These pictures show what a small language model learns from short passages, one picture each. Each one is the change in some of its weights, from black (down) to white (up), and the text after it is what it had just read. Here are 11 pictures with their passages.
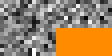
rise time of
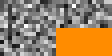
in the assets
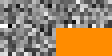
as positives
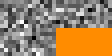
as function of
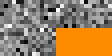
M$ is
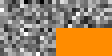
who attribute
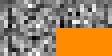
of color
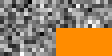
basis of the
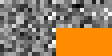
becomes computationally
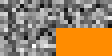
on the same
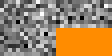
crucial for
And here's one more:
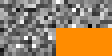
we find a
